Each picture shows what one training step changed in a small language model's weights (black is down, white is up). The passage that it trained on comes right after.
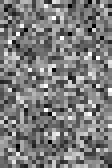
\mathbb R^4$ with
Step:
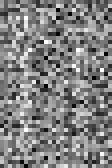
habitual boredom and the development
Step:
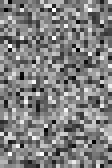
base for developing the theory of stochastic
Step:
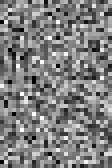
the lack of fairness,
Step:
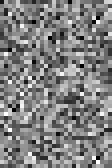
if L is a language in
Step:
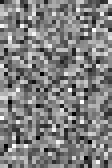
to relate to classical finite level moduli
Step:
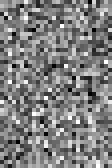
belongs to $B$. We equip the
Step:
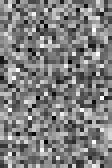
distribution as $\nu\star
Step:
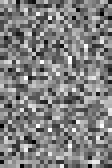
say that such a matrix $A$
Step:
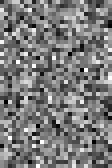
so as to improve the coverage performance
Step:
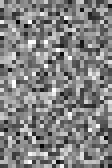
a left identity. Finally, it is
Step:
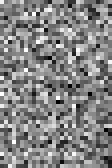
ns, respectively. The
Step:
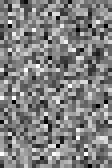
dry season. Determination
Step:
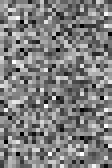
policy, systematic literature review
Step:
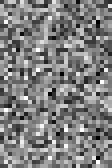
L. Zhang, Z.
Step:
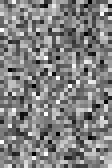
sech}(x)$ initial profile.
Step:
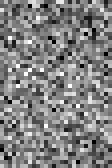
It would be interesting to conduct
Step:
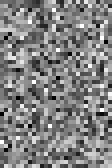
region and in between and surrounding
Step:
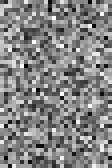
coefficients can be computed directly from the
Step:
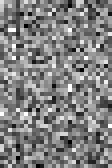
e.g. using a 3D
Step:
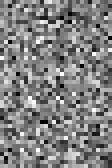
the specimen is long, orthotropic
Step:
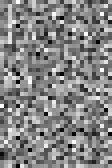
of permutation non-equivalent classical irreducible
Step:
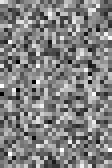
et unitaires). De
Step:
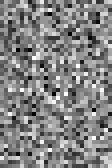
modulo $p$. In the following,
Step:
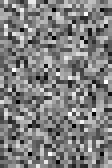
study examined collaborative forecasting and
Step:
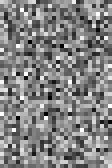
was created", "national
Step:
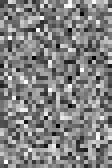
polylogarithms. For a number
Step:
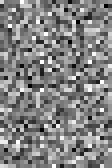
- National Weather Service
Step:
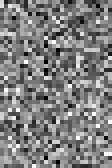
a state-dependent setting, an
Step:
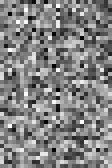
consent Informed consent was obtained
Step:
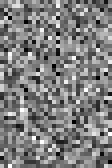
prices increasing and the conscious
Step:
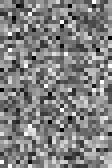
of the $0$-th order is
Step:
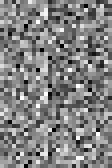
Raknaine peoples are very
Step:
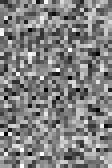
through Responsible Research Training of
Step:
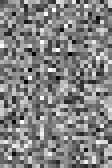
some characteristics in designing an organizational strategic
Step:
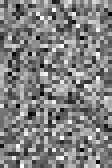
version of ARCH was introduced by
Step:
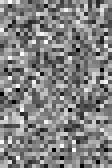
settlements and more open spaces
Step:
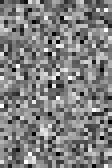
of music AI is hierarchical
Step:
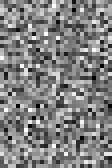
the thermal stability of the reaction systems.
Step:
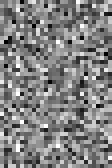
supply chain coordination; digitalization
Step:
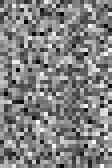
use of the building. ↳
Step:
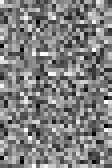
the present paper the theory of
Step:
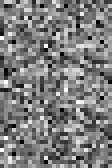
Drettner B.
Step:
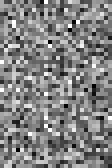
Introduction, we may also assume that
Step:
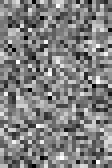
farmers to operate profitably or
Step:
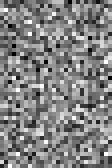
revealed a remarkable diversity of organisms
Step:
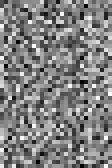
divergence-free velocity field
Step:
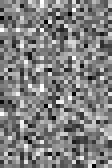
small, autonomous,
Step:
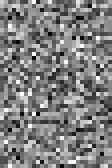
Patriotism and
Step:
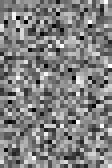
is that recreational exposure changes
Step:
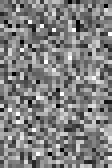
variables of a homogeneous quadratic equation, and
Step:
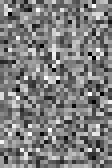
the proof of \cite[Lemma
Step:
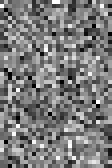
\subset H$ a neighbourhood of
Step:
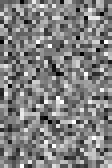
Consider options such as job creation,
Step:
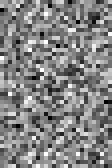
their identity and it is most
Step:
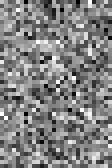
cases and 1.8 million
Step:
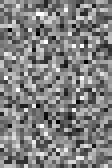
v. Union Territory
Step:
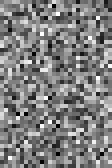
influences organizational commitment Police
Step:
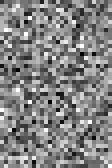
persisted in only 1 patient, indicating
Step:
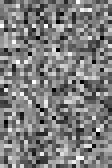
H\"older continuity in Section
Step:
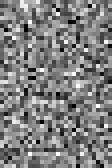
steel rings*. Tribology
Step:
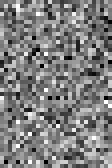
By 2010, child weddings should
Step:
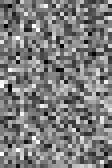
poor contrast and images with significant amount of
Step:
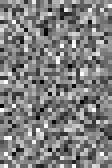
Université Nangui
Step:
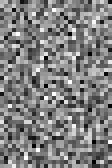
situation, without any restriction relative to the
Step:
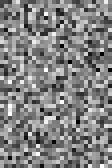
groups on 2 generators. It is well
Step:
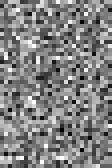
intervals is indeed an interval poset.
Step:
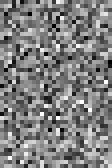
laser-welded cell
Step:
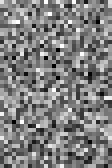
updated every two years.
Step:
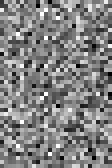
in which case dividing by t'
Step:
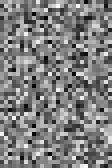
traction, bending,
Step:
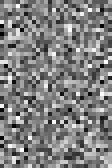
generalization of a family of arguments used by
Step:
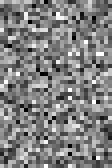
$\RR^k$, and the
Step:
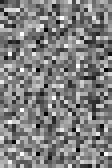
and representation learning models are complementary as
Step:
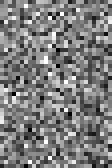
with a larger step. Here, we
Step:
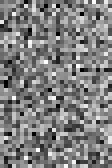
territories with the highest percentage of
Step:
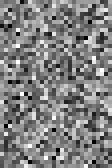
when you want to quickly get
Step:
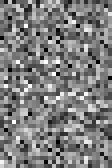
Achievement in Biology Concept among
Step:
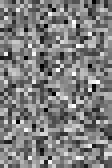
Ice Cream Parameter Test
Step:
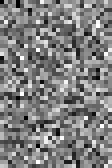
for the M|D|∞
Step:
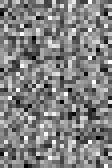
$c_p$ such that
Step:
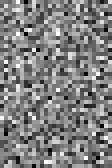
different story stiffness, column sections
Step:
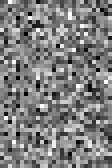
Section 3.1 additions
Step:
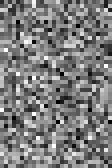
is adopted. Extensive
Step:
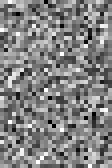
Agreement and should be used in
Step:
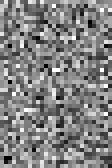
The simulated switching system After the simulation
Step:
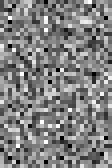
\fra g]. \] Thus perturbing
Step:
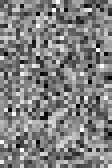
reach the skin's deep layer.
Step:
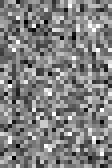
supported on $r:= \rank\
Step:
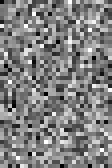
which is proportional to a Newtonian
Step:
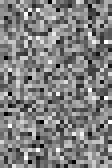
with the Ministry of Education. The
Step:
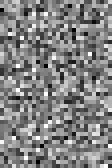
by the identity theorem for holomorphic functions the
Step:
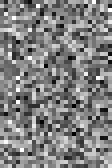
in diameter, or suspected
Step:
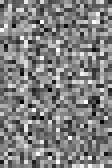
the stability of the network, and
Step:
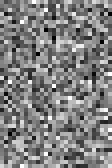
scheme of “Ayuda a
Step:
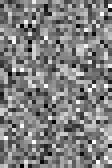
isolates (*Pseudomonas
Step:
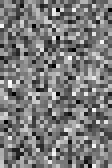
a Magnus integrator.
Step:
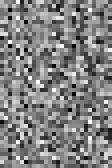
massless fields. Recalling
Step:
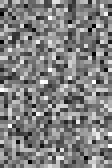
density $f$ such that
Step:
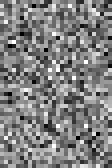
subvarieties. (A
